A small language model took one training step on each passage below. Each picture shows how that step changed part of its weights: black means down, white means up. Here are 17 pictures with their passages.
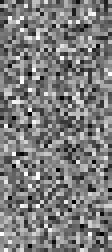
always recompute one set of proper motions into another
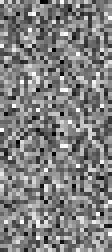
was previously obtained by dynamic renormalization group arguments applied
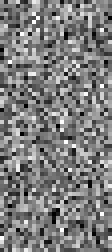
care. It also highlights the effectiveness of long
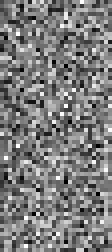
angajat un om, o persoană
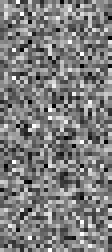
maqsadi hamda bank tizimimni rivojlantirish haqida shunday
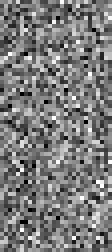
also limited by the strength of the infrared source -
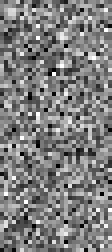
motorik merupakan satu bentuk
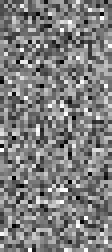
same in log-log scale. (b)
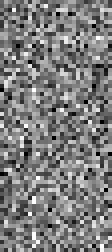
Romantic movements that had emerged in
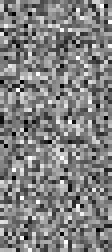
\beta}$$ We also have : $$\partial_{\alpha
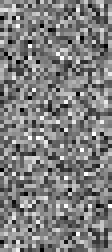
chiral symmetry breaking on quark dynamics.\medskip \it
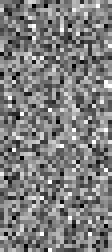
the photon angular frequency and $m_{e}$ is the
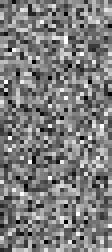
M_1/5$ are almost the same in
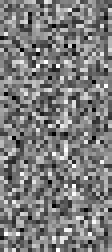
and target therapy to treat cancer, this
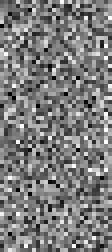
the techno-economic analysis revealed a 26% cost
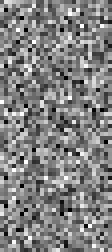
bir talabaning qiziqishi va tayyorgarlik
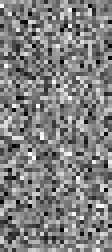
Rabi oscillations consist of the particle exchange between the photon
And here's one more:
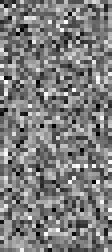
network. \begin{table}[t]
